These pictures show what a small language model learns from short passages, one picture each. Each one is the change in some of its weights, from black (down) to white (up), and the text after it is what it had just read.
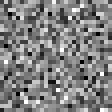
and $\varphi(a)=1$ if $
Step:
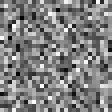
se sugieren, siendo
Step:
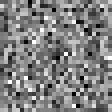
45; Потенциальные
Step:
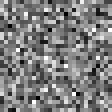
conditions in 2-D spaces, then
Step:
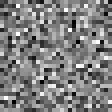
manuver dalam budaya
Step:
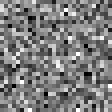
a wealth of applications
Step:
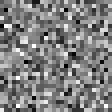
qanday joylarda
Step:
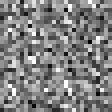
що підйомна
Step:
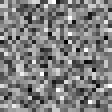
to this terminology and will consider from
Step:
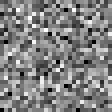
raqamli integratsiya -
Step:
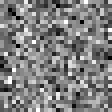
solgan.[1] Qadimgi
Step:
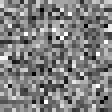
корупцією. 4.
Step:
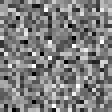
for the other edges $e$ in
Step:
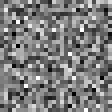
даёт хорошее
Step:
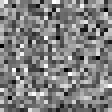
for which the map $\mu_A$ is
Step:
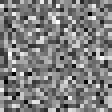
atender a expansão
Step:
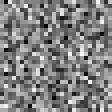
``bump'' function $\beta:
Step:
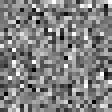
функциональных, 4
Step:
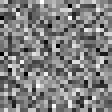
at stake here, namely the
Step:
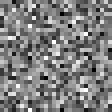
is called $G_{\de}$ if it
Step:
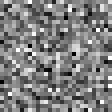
point $p_3$. Moving on
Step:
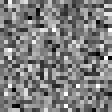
0$ for some $i$ or $\partial
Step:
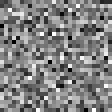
turibdiki (2.15,
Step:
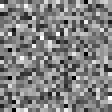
faça parte de uma rede,
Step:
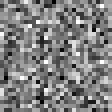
the other does not). For the same
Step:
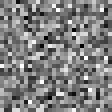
Er zijn ook problemen die
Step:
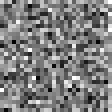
of iterations and computation time
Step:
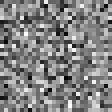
ve kimin yararına
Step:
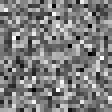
it is H\"older continuous with
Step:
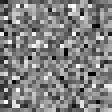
segmentu, pa tako
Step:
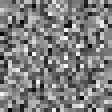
Cost-Effectiveness of
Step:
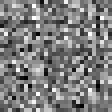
Shamanskii's $m$
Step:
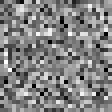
um dort konkrete
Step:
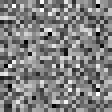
se debe entrenar en este
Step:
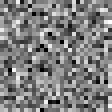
was computed to find the parameters,
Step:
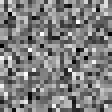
theorem for finitely generated abelian
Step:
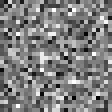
of sight between them. All
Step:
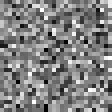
every step, we obtain valid
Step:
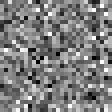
prejuicios sobre las
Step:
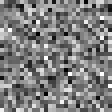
onto which one can project $\sigma$.
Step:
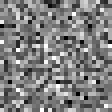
four keywords used in
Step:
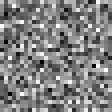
Zidny Nafi'
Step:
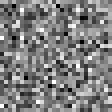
die andine Sichtweise von
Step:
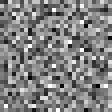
del ión lo que permitió que
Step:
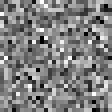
was generated recursively from the
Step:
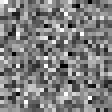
Thus, when oscillating
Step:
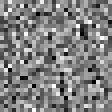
central controller of
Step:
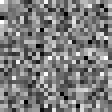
that we identify an integer point
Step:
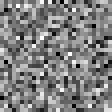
o Risco Relativo, a
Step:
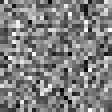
7 Observatorio Cerro
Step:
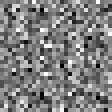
and as an illustration,
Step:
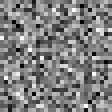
placed in a vacuum.
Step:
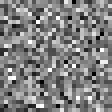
a c_y - a_x
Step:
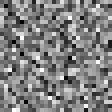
in Genf angeboten
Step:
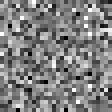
zone, coastal zone,
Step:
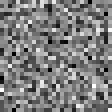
в комплексе
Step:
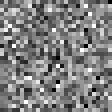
a map $\Z\lto \Q$
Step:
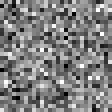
bo'linadi: bozor va
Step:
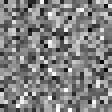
ayrılarak lavabo
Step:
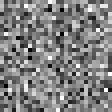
seus funcionários para que
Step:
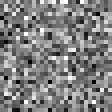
Автор розглядає
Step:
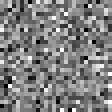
curves and a caustic is some
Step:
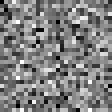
\begin{sit} Bondal
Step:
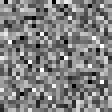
$X^i$ which, being
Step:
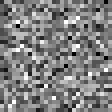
Alimov Normurod
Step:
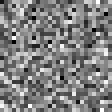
kondusif. 3.
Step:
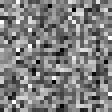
on Sobolev classes (cf.
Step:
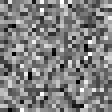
at Chicago \\ 851 S
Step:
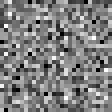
conocimiento, las
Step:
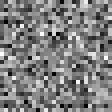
le province di Verona,
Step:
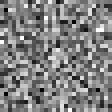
that if neither $a$ nor
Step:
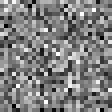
$K$ containing $H$.
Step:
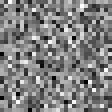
forma exitosa se reduce en
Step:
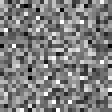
r$. Let us now show that
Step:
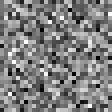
tahlil qilingan
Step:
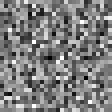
a chromatic number of \(r
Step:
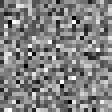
sanoati, qurilish
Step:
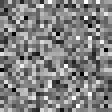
yorititshi bilan
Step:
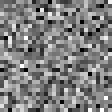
F\big(V (\Diag
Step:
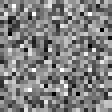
Editura Cetatea de
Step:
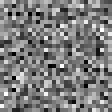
Additionally, we discuss
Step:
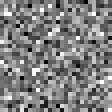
form \CCu{k}\ is given
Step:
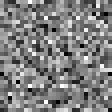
\cite{KL4M}. This
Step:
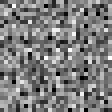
application, we obtain that the class of
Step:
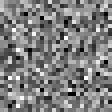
dare to write in front
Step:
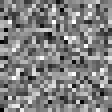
es proporcionalmente menos
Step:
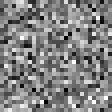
kısa vadede fayda
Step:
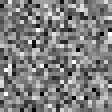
a auxiliar ou
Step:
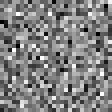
муҳим ва
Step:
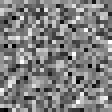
Daley-Kendall and the
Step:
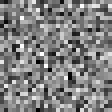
IPC al presupuesto del
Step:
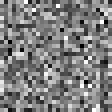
universo de Webern –y por
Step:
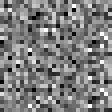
complex structures at points of the
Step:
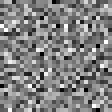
\quad n\to\infty$$ if and
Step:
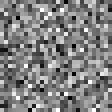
Riemenschneider's point
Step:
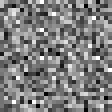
Continuous Functions},
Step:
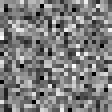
problem. The initial values in
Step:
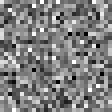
time, one only needs to compute
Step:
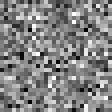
hisobiga axborotni
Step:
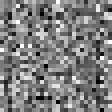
both sides, we see that
